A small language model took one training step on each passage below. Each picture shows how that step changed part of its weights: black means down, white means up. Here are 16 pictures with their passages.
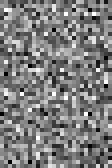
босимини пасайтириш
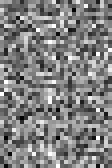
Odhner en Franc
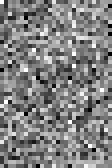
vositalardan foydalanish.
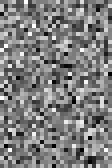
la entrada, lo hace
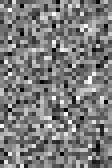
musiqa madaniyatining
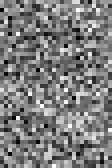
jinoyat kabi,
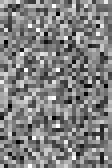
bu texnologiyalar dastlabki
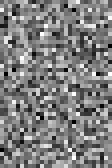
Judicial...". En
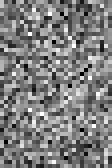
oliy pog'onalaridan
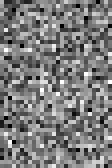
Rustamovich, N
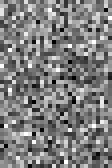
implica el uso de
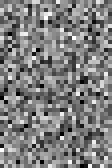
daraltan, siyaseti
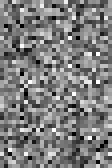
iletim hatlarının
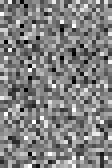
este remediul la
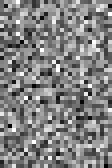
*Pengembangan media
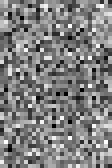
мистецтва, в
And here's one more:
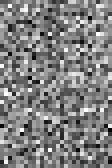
prioridades definidas na
